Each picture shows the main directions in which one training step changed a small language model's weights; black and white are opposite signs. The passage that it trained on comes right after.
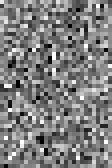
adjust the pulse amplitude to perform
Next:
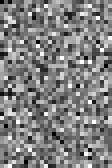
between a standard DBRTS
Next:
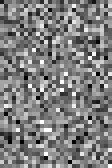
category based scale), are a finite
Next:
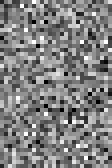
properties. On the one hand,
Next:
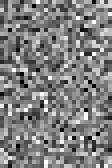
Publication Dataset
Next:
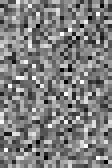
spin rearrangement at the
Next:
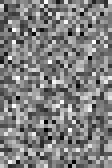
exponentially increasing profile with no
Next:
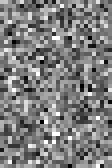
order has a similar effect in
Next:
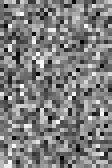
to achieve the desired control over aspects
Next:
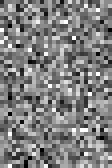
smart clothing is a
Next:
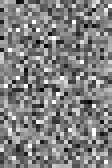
Unemplpyment Rate
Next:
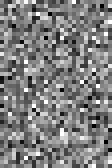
of the NS B-field by
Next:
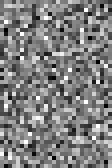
the output modes according to some measure
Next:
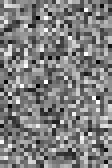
the time delays of the
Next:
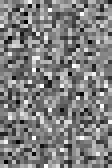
defined by \begin{eqnarray}
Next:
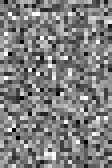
to low-index surrounding through
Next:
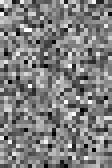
image of the remnant's
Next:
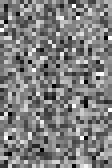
addition to the seeing and the
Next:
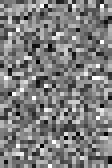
as we can determine, none
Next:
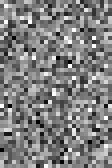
an azimuthal spatial asymmetry. The
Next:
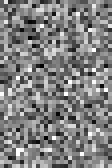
Roberto Ruiz de
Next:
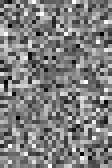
changes the character of the band to
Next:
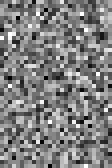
Vahdat. \newblock
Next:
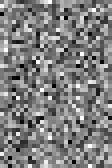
that monoclinic structure with
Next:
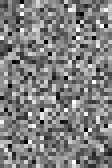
features, but they are also common
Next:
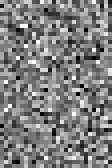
modify the band edges of
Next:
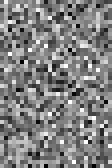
The Castor~A system
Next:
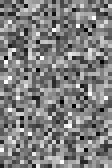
emitting galaxies. Direct
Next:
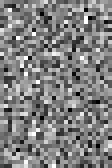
In the SM this is a
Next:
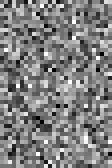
are appropriate candidates to be qubits
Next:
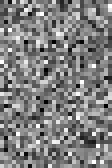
quadrupoles at the edges
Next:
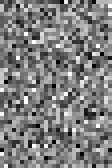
electricity price forecasting.
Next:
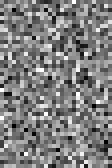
of vortices is absent and
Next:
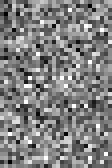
parameters $I$, $Q$
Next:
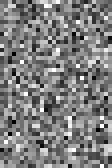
in the Davis laboratory,
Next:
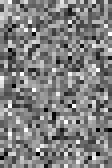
surface for LLM-based
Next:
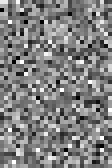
While the Maxwell equations are written
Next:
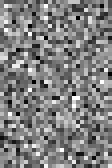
the physical meaning, for this instance
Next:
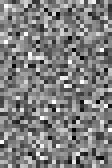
event horizon, and ergosphere,
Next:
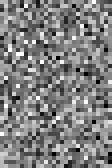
levels are also known in some
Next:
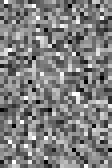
The usual spectral signatures of fractionalization
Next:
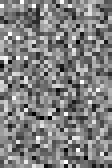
E., Lawrence,
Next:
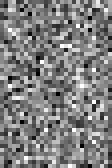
shows that a similar effect can take
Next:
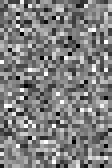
collection of photogenerated
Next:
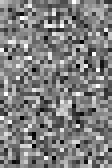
To investigate the influence of ion spin
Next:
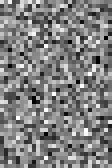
1)$. Inset shows the
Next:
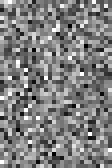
function which can be defined either in
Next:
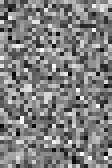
\end{equation} and
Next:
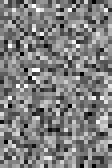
frame-by-frame processing.
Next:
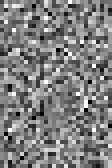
the sensor-actuators and
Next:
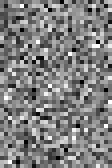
system, by taking into account the
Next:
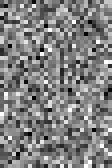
then there is no damage
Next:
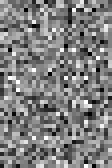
intermediate scaling regions. In order to
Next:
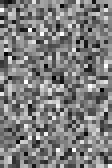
function. Since we are interested in
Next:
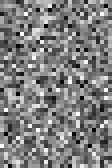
systems where sympathetic
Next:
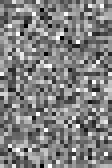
a given solution accuracy, the
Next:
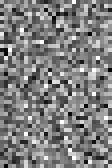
of the exactness of one form
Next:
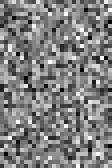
by a companion is often employed
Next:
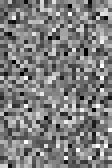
\ee but annihilate
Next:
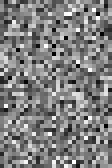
the International Commission on
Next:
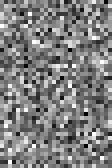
on average can be C$_{\rm
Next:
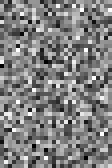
in graphene. For example, the
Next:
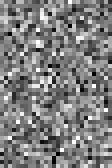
each row consists of a list of
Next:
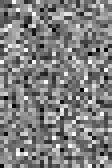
a well defined sample of 10 clusters
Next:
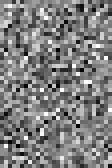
the fluctuations are polarized transverse to the
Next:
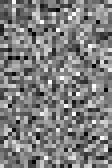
$n$ is the number of
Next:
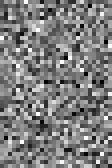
turn, combine to give an
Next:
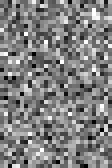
auxiliary field thanks to the following
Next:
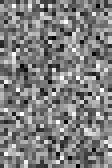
along a $j_+$-edge
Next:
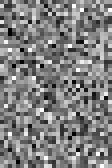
in an approximate way, the
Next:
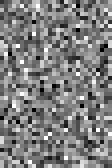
objects selected at other wavelengths.
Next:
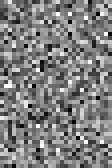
, \ee where the function $
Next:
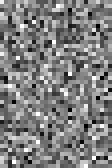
wave function at origin for the color
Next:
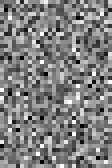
are based on pseudo reference images and
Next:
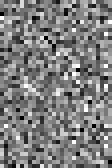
of linear elasticity theory does not
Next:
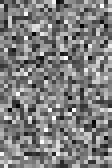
boundary, as the degree of
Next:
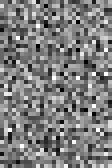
University of Glasgow
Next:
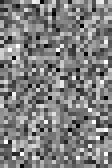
Correlations across node types and
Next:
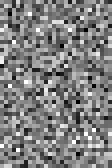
have applied a parallel translation so
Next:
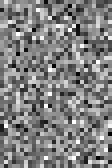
The mechanism which creates the
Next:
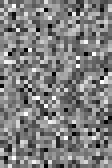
\rlap{\hbox to
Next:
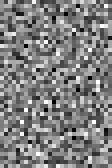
of the unified gaugino
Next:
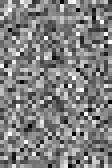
target using \ttbar simulation with
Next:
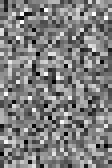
Setup} In the two
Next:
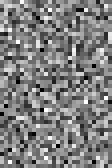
both isotropic and anisotropic networks, the
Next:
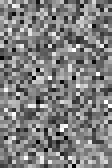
{Costi}}\ and\
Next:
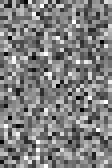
are five fields that make up the
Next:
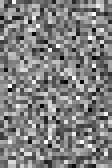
Research Fund Tier 3 under
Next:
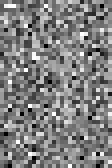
the non-termination
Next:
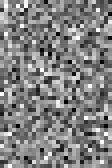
noise. The second striking
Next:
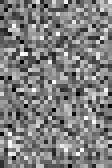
uniform electron gases for various
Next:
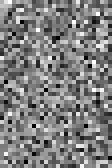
ACS system one would likely want
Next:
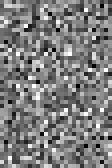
the variability timescales make it
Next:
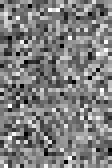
space can be used as a
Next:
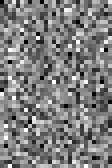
interesting to test these propositions
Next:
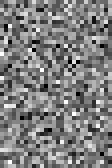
learning-based generation methods. The
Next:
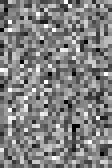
locality. Although this new
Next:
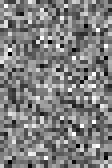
to an important role of IS
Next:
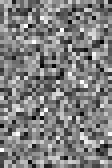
any direction along the Galactic plane.
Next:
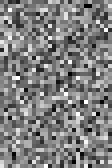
energy per chain $\langle \beta
